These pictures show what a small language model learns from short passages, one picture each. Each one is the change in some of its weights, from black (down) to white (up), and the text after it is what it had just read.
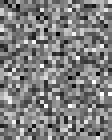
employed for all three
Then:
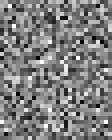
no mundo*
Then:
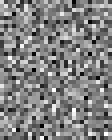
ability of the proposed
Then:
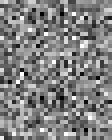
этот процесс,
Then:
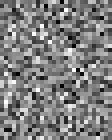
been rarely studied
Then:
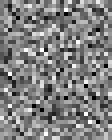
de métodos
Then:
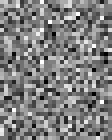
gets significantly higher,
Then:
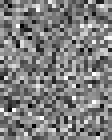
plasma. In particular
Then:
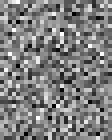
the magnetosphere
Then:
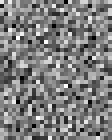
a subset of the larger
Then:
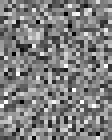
of effective rigid
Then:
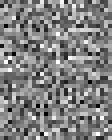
summarize the role
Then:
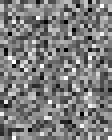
propia. abril
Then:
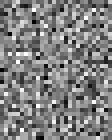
U-19 serta
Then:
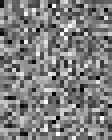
fractional derivative reduces
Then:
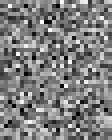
spectral line is observed. }
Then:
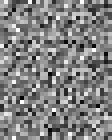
WHO ARE
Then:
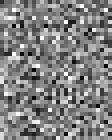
a 20 nm high
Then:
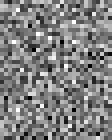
the light generations, since
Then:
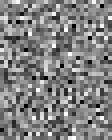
the atmosphere
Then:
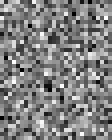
: universities in
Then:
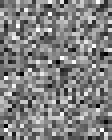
gel is started to
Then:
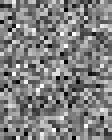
in the outskirts
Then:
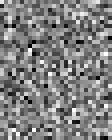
problems of a perturbative
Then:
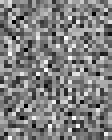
in stars than standard big
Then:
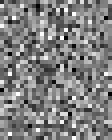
и тежестта на
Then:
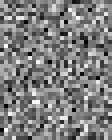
the quasi-free
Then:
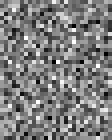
the relative `lightness'
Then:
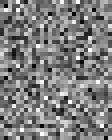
distinguished by
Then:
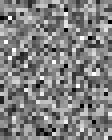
tener ningún
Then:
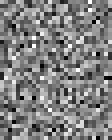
des enfants.
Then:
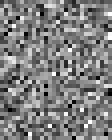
from the iPhone
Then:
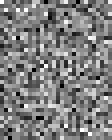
das práticas
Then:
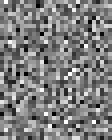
targ‘iboti keng
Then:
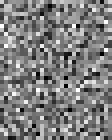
be measured. However, the
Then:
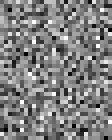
LR + AUC
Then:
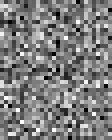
einer Tagung.
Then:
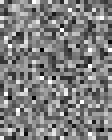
lensing distortions
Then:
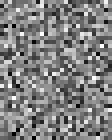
of science; without
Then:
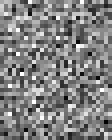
WMAP is indicated
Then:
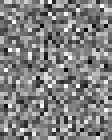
let us rewrite
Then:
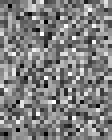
and generate the magnetic field
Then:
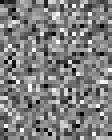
\end{align} It
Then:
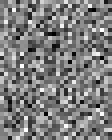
для полной, так и
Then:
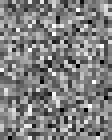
us to write a
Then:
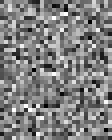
digitali, e
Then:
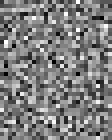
se busque que el
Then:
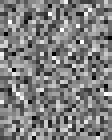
of irradiance
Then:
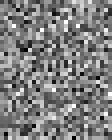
of the real projective
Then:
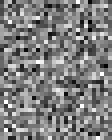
die nodig is om
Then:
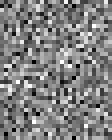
for the qubit is a
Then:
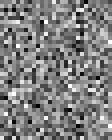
va takliflar.
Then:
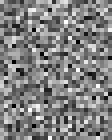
a duplicate module
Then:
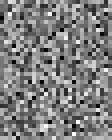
das Erfassen und
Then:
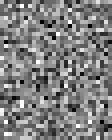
whose asymptotic
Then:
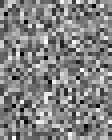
electric fields reflected
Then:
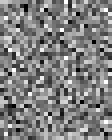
phases is 3.20
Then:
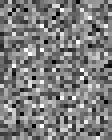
de la patrie
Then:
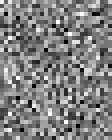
multiple runs of
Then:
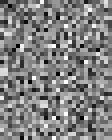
and normalized by the maximum
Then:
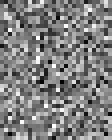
and one Seyfert
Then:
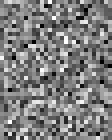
is quite fast,
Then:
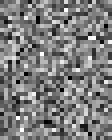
conteúdos e
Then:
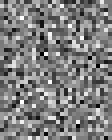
Constitución de los
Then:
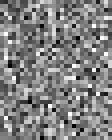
Physics and Collaborative
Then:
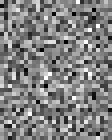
vibrations generated by
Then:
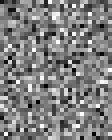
\end{eqnarray} Figure
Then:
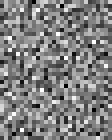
1 kHz is at maximum
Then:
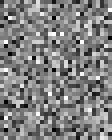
\bibfield {author}
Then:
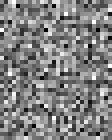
salt desert and the
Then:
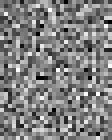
en Cirugía en
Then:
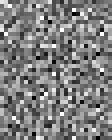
dashed lines) and the
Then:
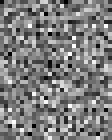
entre ambas en lo
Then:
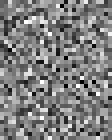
et désinformation
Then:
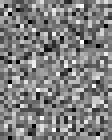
namunalaridan esa
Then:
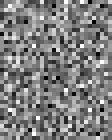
$\Fit$ with
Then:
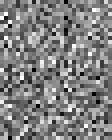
продолжается и
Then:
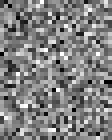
and the deceleration parameter
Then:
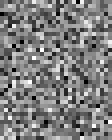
i znoje se.
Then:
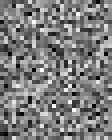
de Becas de
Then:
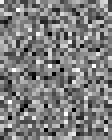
the scalar field,
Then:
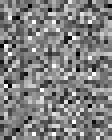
Dra. Chimene
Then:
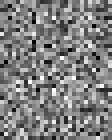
Innovatsion rivojlanish
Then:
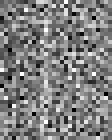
partir das formações
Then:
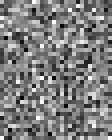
distortions. When
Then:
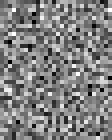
buluh, serat
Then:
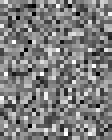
spin crystal.
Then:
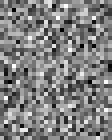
(WD) state region
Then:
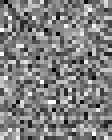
and quantum criticality in the
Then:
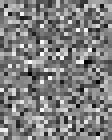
decolonialidade e
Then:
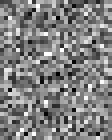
in \S6 with a
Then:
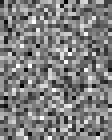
et l'inclusion de
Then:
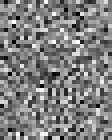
berhasil dengan
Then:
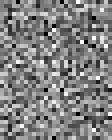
kuchli amirga
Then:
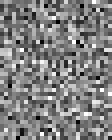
ravishda hal
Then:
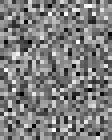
joining an existing
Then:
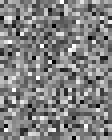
regions of sparse
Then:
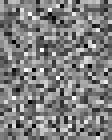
tratamentos, tem
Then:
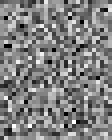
the NICMOS
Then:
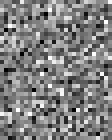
for this is that galaxies with
